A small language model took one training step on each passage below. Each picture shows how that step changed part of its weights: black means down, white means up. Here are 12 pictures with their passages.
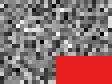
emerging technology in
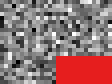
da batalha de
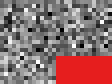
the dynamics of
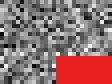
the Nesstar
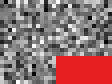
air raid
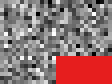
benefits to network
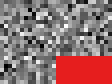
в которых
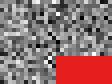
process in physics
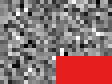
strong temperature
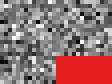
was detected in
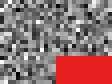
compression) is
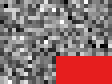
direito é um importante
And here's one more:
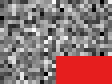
mounted on the
